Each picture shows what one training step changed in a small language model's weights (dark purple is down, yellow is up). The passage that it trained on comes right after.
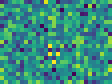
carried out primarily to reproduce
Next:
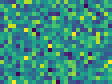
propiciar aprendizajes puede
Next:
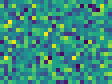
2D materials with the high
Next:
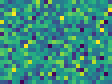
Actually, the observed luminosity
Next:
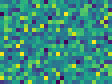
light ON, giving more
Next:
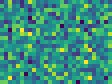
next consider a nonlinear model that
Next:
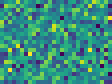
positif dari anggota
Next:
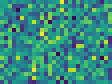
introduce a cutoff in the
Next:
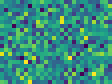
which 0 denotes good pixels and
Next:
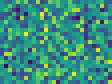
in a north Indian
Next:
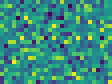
odamlar va partiya
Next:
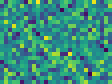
da VMI objetiva
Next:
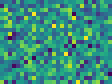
büyük veri ve
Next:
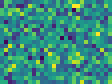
davon aus, dass
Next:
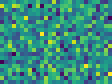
case. Hence we cannot always be
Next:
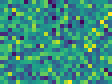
gate. This requires an interaction between
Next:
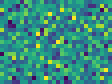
biaxially strained
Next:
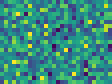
influence the network structure and ferromagnetic
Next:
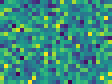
software accepts an orbit predict
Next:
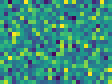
da literatura científica, no
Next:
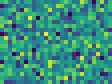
% \par Finally, the
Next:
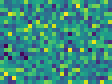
via simple-shear simulations
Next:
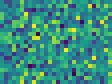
în sistemul educațional
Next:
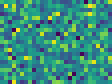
The paired data is stored
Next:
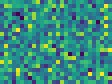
mumkinki, bu hol
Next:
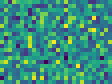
intrinsic interest, the problem
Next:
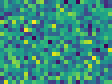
so ist damit
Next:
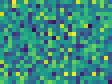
contributions from $J^2$
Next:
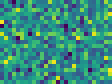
control group, respectively. We focus
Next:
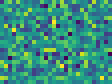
with this new information that it
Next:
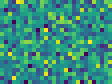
of the volume reconstruction, is highly
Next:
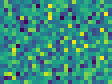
characteristics in the developing world:
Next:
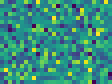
the social choice literature and beyond.
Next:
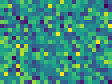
рисками на предприятии
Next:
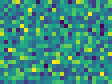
o uso responsável das redes
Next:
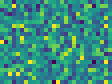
communities it established the
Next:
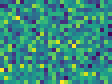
limitations is the generation of security
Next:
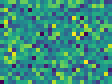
the unrelaxed velocity.
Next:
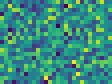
Photophoresis, which
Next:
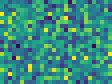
$\epsilon_\alpha$ is the
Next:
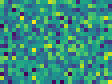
zarur. Bugungi
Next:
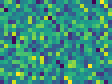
baholaydigan asosiy
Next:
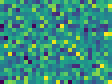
Basis der in AP
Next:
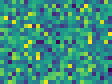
the applied electric field. For the
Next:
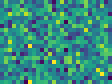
fast decays are realised if the
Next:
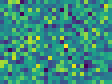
сотрудничества с
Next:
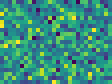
A espiritualidade
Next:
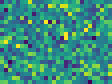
играют очень
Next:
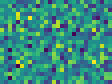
os dois contactos
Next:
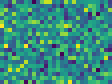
unga tirkak
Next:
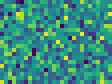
parameter \begin{align}
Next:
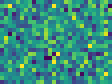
las comunidades, o las
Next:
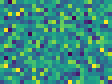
RADICI NON
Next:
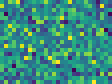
a given time. These changes in
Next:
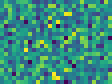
reconstructed based on input the
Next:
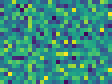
the leading one-loop energy
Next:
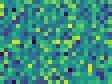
mechanical analysis. Moreover, the
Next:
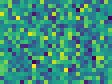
the semantic aspect of the
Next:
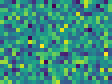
event spectra are investigated using the cross
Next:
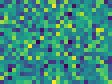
of the exponential. The first
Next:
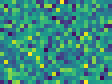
the issue of database
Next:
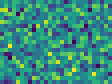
rate; new chemical treatments are
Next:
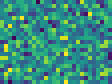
(CCSNe). Unlike
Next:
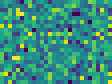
defect in the form of a
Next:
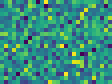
strongly thermally driven, see
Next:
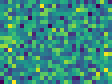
hayot kechiruvchi
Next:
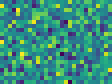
moons at the date
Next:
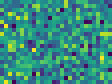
J_c$ and consequently
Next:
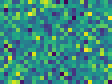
atau pengalaman yang
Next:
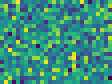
pillow operators. This means
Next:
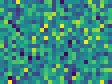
Arte & Ciência;
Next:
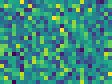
observational anomalies, like
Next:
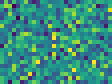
qilish bilan o‘ta darajada
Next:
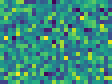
would exclude these sources that
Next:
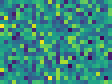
Yakacak 41.
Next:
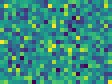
початковій школі
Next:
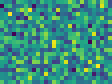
surfaces} in the 5D
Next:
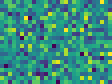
the soft X-ray absorption
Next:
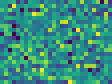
ichki va tashqi
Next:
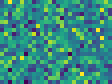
correlation in panel~(a)
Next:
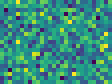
Neural Information Processing
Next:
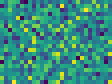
de arquitetura da
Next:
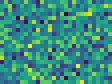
bilan aniqlanadi [3].
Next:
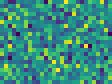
$m$ are the number of
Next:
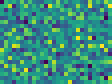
ее обработке и
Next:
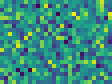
for probing the CDW
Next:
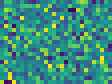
the reference oversampled
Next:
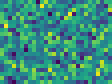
subspaces. The motivation
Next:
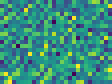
this paper is to study the
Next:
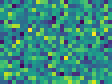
quando apresentou a tese que
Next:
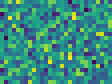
expected for compounds at a
